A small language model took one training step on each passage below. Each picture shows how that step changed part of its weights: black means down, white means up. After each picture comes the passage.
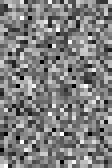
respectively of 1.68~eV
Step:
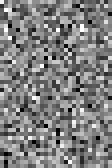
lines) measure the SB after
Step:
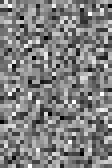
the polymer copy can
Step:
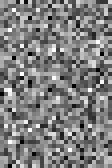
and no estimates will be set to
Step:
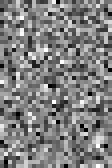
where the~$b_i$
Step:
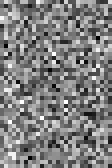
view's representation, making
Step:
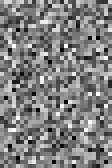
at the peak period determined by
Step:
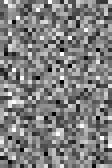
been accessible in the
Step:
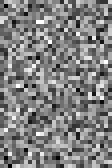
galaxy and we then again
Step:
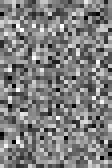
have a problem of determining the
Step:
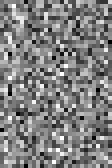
states that we have considered in this
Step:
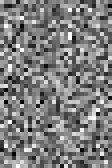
a strong laser field can be
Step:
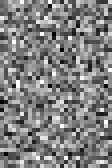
using the similarity renormalization
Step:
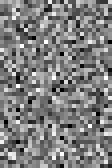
by the form factors as
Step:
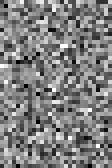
their own limitations.
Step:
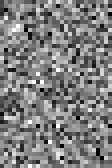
one would guess from
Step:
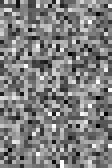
SEM technique.
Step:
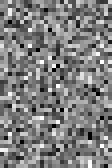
a unique way as a
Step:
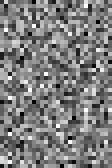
influence user behavior,
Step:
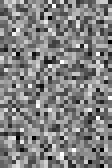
are consistent with the values
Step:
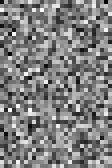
the bath. This
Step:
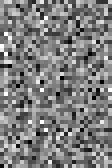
results that help us
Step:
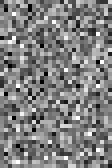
scalar products of an
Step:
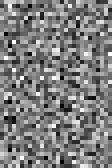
consequence of statistical
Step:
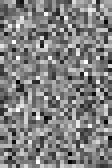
emission levels are consistent with
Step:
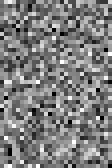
social media
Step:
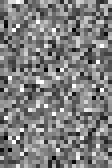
we have 210 records where
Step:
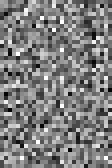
count reaches the
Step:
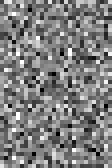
restricted by the symmetries
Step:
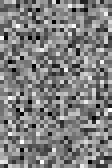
sign. Each point represents an
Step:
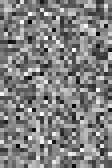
the analyzed program \\
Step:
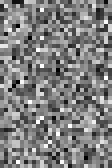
estimated, albeit with an
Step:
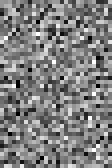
to the top right corner.
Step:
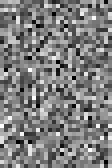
to extend this work to quantum
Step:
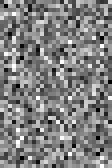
central differences between data at
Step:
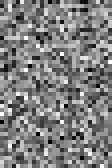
A. An Efficient
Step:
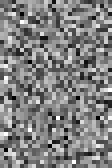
achieving a detection limit
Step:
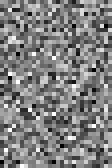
on either the surface
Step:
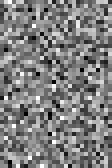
denotes the variance of the
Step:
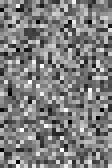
docking tools such as
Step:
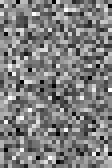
original colour box). The
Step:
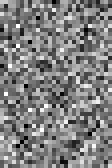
C_2)$ where neither
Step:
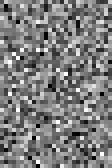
velocity determination, which is
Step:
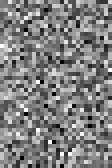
the objective function can
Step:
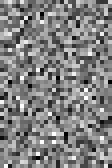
configurations, such as
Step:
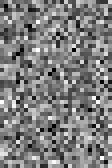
scale originates from extended emission that
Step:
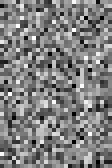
In Fig.1(b), the
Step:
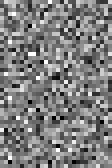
background on which the small
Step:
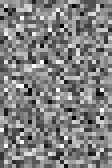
can also be derived more generally
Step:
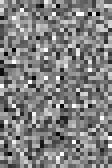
This catalogue
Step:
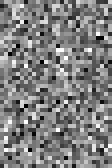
atomic spectroscopy one
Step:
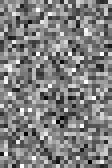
from growing out of bound,
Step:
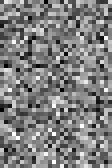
of the associated time scale.
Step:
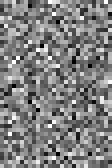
this star, which is found in a
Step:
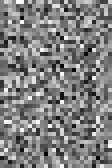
appears also in the
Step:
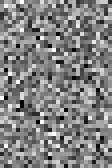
have not included here the very
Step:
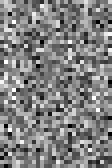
shall see. Concerning
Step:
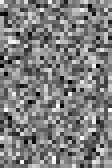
returned as new KB
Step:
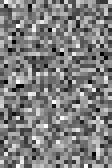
errors is therefore an important
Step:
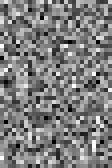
cross-bridge model that is
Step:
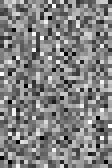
are used to construct the
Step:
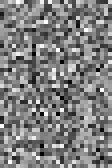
there is less empirical
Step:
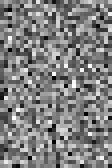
around $K$ and
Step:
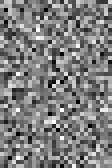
isotropic, the
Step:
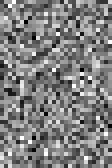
orders of magnitude
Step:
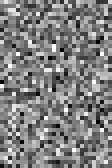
injection point with no effect and
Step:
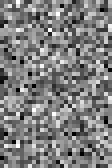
with each one of them corresponding to
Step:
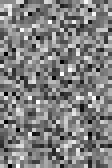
The emphasis is put
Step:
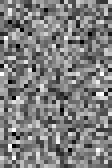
a cluster context by
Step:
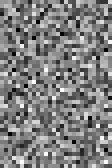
to the effective couplings:
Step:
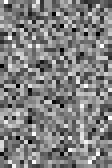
CRL 618 we detected
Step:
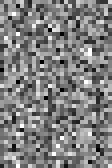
performance of the algorithm depending
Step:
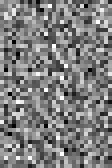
\left[ \ln
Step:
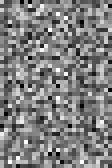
different VDWHRG models
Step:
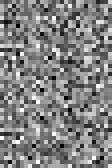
\hline \end{tabular}
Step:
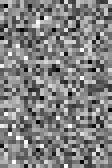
experimental result showed that
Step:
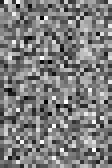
diffusion coefficients of
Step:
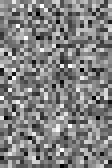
F., {Zorec}
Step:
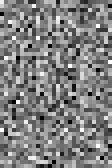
and low SST years,
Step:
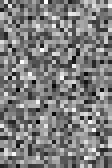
phase quenched model. This
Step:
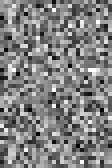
(c), respectively. The
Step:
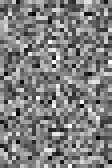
in \eqref{R4} and
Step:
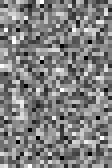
violated and the states for which
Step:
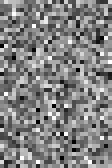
along with other key developments
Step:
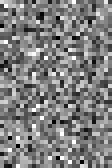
known benefits for
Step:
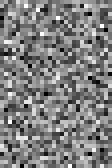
an ion-beam
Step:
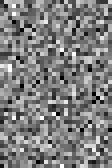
singularity positions,
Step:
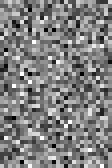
non-dimensional frequency), respectively,
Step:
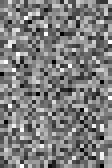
the horizon, while,
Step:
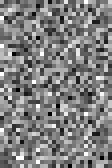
undetermined parameters, while the
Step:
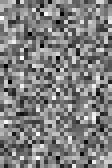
exact reconstruction of
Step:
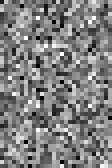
NRAO is operated by
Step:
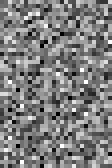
the predicted feedback
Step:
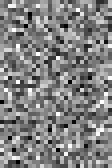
. \end{equation} In this
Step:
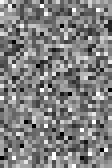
Rural Alternative
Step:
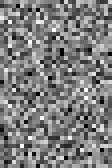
model, consider a point pattern
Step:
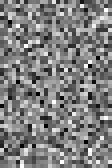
the acceptor. In the
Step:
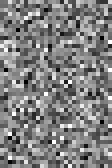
the normal form while the terms below
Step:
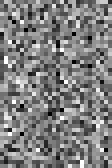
field can be obtained as the limit of
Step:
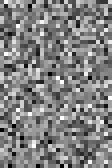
errors between the NLO
